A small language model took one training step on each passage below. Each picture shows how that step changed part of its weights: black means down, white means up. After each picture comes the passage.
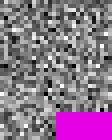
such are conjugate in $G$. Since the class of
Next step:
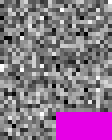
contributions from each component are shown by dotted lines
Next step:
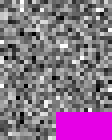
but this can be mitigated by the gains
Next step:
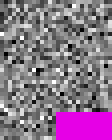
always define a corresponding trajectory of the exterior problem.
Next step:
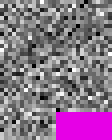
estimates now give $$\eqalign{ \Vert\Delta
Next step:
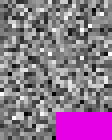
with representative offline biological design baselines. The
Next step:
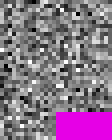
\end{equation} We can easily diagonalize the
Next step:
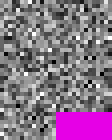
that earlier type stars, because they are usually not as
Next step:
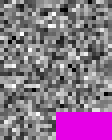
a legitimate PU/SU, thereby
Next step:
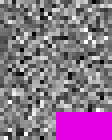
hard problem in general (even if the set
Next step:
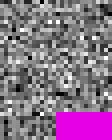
$n \geq 5,$ and $rank
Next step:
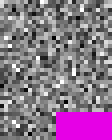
particle at least twenty times larger,
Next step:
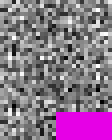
map $\rz\times\rz \ni
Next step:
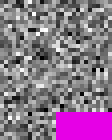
device and e.g. a cloud application.
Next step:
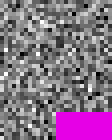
is non-convective (weak) and may
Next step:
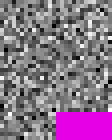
\citep{nakamine2024flow}. To
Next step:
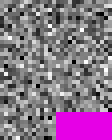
quantum fluctuations in terms of an inhomogeneous
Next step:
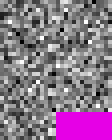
the strong line-of-sight channel component,
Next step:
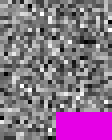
as a feasibility constraint, while the outer planning
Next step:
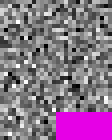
4 in the case of $d=5$ and
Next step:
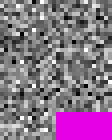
J/t=3(red up triangle). The
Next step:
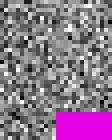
and $\sigma_z$ operators that ensure the correct
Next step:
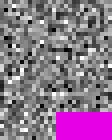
the most promising heavy atomic species for future
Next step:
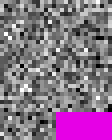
synchronized student dialogues and system
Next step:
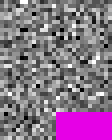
such a case is not observable in flavor
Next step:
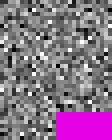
The present study concentrates only at energies above
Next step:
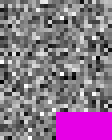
$S$ is an $r$-solution.
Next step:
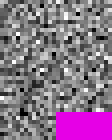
of the peak. In fitting the Moffat model
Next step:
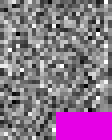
using a convolutional neural network. Our experiments demonstrate that
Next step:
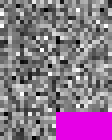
GTO Imaging} \\ \hline &
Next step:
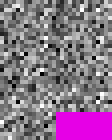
generating operators and intertwining operators for representations induced from
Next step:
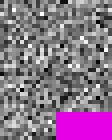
together with (\ref{eg1}), finally gives
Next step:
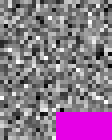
the measurement problem of quantum theories. The measurement itself is
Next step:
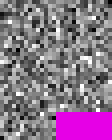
the initial conditions for the Lagrangian and Hamiltonian shift vectors are
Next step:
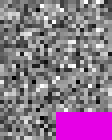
component $g_c(t) =
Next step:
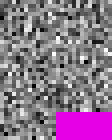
external perturbations. For example, the liquid gas phase
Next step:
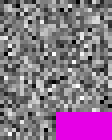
we permutate the indices in $\Phi_\theta$
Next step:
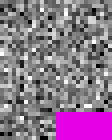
appreciate the AI Friend's support
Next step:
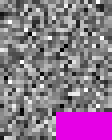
the convex set $v_0 \in V
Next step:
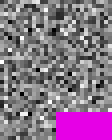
is the lattice constant. Since all heights in
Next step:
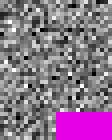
the breaking that lead to the mapping. This is
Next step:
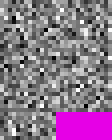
Green dashed (dotted) lines denote the
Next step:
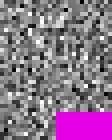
microscopy (TEM) images showing the
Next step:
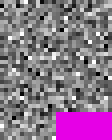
recursive function. One of these subdiagrams must
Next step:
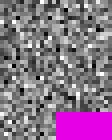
. \label{eq:fullotherg}
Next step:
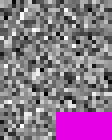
Q1 has a large aggregation, Q3
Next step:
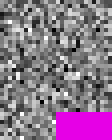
the SPAD indicated in the manual for
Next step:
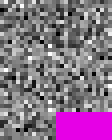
Kushwaha, T. Liang,
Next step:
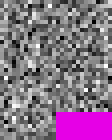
empirically: as the noise level increases, a
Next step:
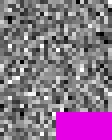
current versus voltage curve for $q \in
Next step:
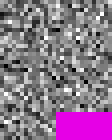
the differential conductance as a function of the applied bias
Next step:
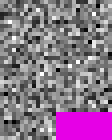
the event horizon of a stationary black hole. In
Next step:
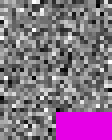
by (\ref{E:gt2}). Substituting
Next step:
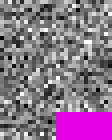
\ d\boldsymbol{x}=0, \quad
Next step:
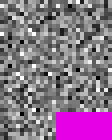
syntax.} A direct translation of primitive tasks to
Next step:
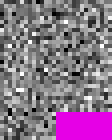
the $\alpha$-dependent term $\overline{D}$
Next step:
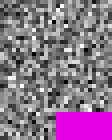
as the point of minimal LDOS in
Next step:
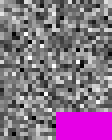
instability. The proposed approach allows us to visualize
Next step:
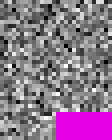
interval\ \ & CCdev &
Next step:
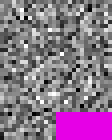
proof of Theorem \thmref{main}, we need
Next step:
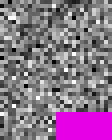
from this ordering as long as the service
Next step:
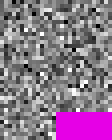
pattern P1 is the one that led to most
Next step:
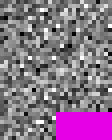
but for a simplified dielectric profile where the presence of
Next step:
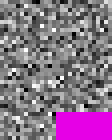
$, it seems a priori theoretically natural to expect
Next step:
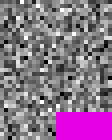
zero modulo $p$ then \begin{equation}
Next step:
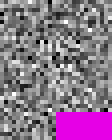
the users to a cloud network using dynamic
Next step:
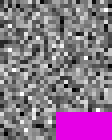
the survey \cite{GaRoss} and the
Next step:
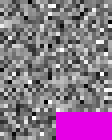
Lemma~\ref{lemma:power}). Let
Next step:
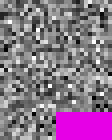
the spread determined from the 27 mock
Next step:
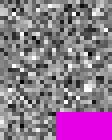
{astro-ph}, adsurl =
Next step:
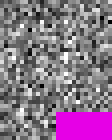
$\sigma = \alpha$ and the following directed base
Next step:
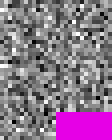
does not possess $Z_3$ symmetry,
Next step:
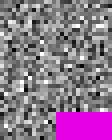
in escaping the magnetosphere. On
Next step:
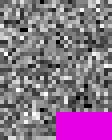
\st, for all $m<N$ the
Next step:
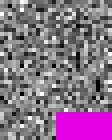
Those insulators which cannot be connected by the
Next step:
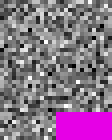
then the algebra $AR = (A,
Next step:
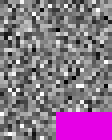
contributor of error for the scheme
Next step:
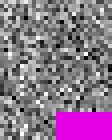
stressing that level $\ket{a}$
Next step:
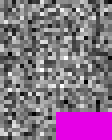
1, \end{equation} then the map defined
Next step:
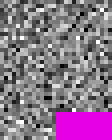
local field $K$ is a locally compact,
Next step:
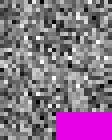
$r$ about $z$ by ${\mathrm
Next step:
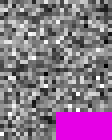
\leq a_2 \leq \dots \leq
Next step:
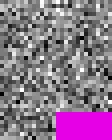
with entries from $S$ by $M_{m
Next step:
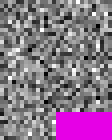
in $\Omega_{\epsilon^*+\delta}$ for some
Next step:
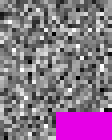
the power spectrum at $z\leq 2$, compared
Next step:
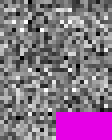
of Sgr A* (left) and a jet
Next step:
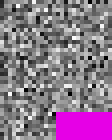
band up to tens of megahertz
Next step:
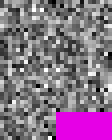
spinors are given by tensor products of geometric
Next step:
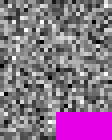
notion of contact structure. They also showed that a
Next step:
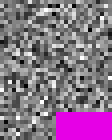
a function of $r/t$. This is in
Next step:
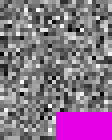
$P$ is isotopic to a surface of
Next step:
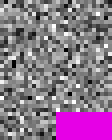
Ramirez-Ruiz, E.
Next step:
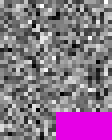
which give the $rms$-radius
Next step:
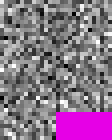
we expect an anomaly in the specific heat at
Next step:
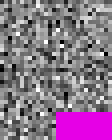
\begin{itemize} \item Two different research
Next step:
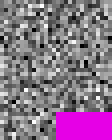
complexity scales linearly with the lattice size. Second,
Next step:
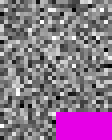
Martinou, R.B.
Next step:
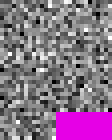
volume. The 3D system of equations is then solved
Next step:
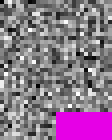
the Doppler factor crisis and suggesting
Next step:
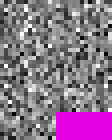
distribution out to 6 Mpc where the cluster may not
